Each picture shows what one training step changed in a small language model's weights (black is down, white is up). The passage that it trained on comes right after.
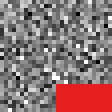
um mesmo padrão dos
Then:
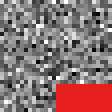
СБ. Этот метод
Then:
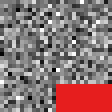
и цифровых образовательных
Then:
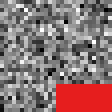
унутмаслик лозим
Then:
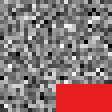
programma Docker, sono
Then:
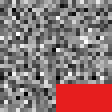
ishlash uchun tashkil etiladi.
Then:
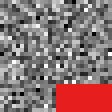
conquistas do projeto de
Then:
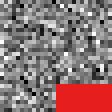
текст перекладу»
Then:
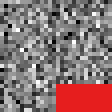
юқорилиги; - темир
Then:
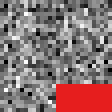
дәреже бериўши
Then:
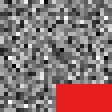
bu “greenium”,
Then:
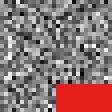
game center or amusement.
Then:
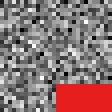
totalmente olvidados por los
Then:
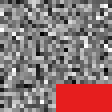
апарату генерації
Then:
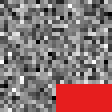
memiliki nilai berada di
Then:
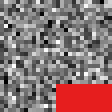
agilizar a abertura de
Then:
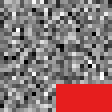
національної безпеки
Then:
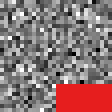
aytadi. Uning devonidan
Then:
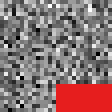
Falsafa. Qomusiy
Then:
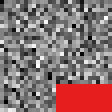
la organización (Caoagdan
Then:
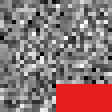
holda qoʻllanilgan
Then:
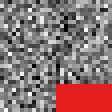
bir og'iz so'ziga
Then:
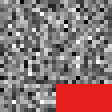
qog'oz, palitra va
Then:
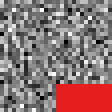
approach, combining
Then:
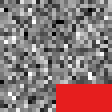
școlară în parte.
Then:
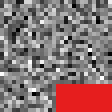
Se analizaron patrones de
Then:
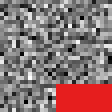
оқими маълум
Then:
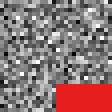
pengaturan konseling dan
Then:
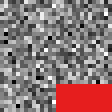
las unidades de socorro.
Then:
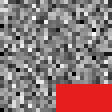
equidad y la justicia,
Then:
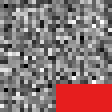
de uma nova relação com o
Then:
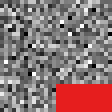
que por fin puedan desarrollar ese
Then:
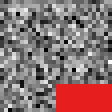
манбаи сифатида
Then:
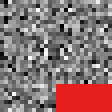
يتعلق بردّ
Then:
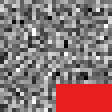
country maintains
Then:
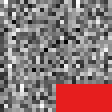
Innovative, educational,
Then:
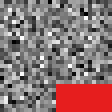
sono stati attribuiti a
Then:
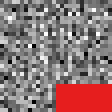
fundiária é um processo que
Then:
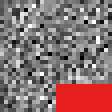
1. *Idaea
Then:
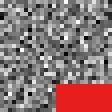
presentar hipertensión
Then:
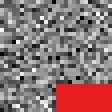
Revista de Currículum y
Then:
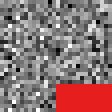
ёшларга мурожаат
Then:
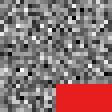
bo’lgan yaqqol ijtimoiy
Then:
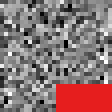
социального окружения может
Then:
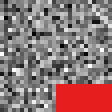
of classroom teaching and
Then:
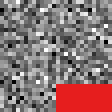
de contenido que afecte a
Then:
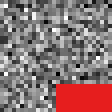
néanmoins la seule à
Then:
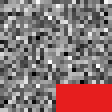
269 Породичног
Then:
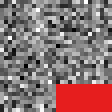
primeros a si existe o no
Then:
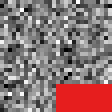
the basis of multimodal
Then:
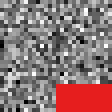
Програмні проєкти,
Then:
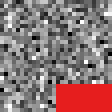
autor). Contudo, os planos
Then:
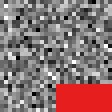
Hermann Vambéry
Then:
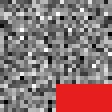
Código Penal atua
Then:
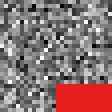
(2). La clínica es
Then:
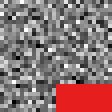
kerak. Buning uchun olim
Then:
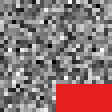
as Epistemologias do
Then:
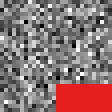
que la consolidación del
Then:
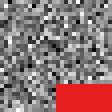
ishtirokchi teng
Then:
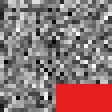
сингари қарийб
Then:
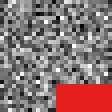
va sof muhabbati
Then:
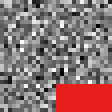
la degradación".
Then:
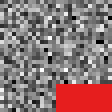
Pré-Sal), e a
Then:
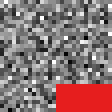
кейин артериал
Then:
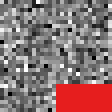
Assessment of SIMP
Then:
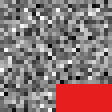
Et enfin, dans un
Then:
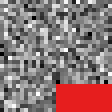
digital technologies with the
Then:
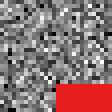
recordaba que en el
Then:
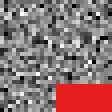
Tóquio: Iwanami
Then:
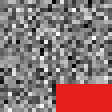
иммунных aberrаций
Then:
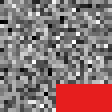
blokları deneme desenine
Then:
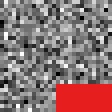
почему уделяется так
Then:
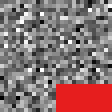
REFLECTIONS OF
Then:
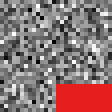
komponen pengetahuan,
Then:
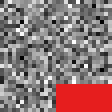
group – for 12 months.
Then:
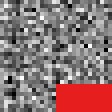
durante las horas de clases en
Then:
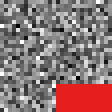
Chile. 4 Good
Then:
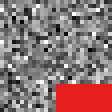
predominantly in its
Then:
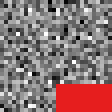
tahlili xususida so`z
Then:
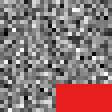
manutenção periódica dos
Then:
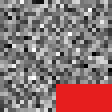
te maken met differentiatie
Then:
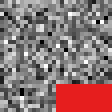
приведены на рис.
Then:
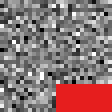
ON, September. –
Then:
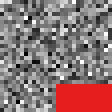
des utilisateurs comme le
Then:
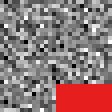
e não necessariamente se apresenta como
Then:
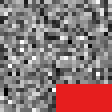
технологик параметрларини
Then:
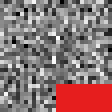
ubioru) w naukach
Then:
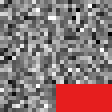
formatos de entrada de
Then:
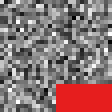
universitarios. Archivos
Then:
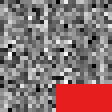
فرایند علمی
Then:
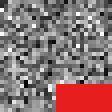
próprio ordenamento
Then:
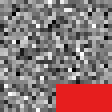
I.P. Основы
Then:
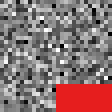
у Галичині виходять
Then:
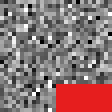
dem ePol-Projekt zu
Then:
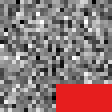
шу билан бирга,
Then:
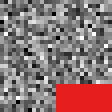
aux représentations de la
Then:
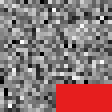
астойдил бел
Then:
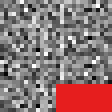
ta'lim, tarbiya,
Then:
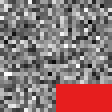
the word encodes.
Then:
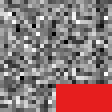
Roberto Antonio
